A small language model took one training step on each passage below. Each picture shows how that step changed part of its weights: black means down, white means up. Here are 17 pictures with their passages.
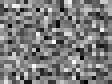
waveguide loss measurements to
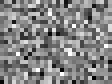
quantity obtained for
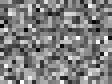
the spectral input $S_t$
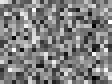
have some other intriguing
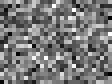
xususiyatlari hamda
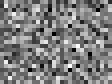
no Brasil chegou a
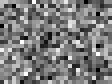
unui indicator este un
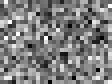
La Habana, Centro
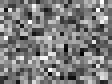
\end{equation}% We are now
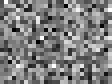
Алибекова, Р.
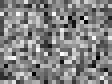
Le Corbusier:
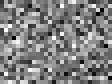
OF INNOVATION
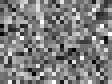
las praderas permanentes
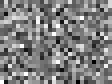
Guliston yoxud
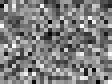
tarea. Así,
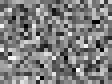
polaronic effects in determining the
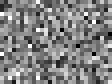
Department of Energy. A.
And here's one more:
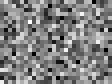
глубины. Как
